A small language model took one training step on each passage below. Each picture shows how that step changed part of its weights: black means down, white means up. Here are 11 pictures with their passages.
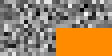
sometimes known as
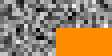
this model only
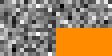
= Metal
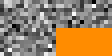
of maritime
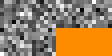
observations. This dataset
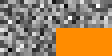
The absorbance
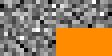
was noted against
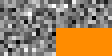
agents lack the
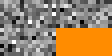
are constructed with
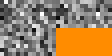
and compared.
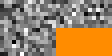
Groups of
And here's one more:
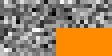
packet remains
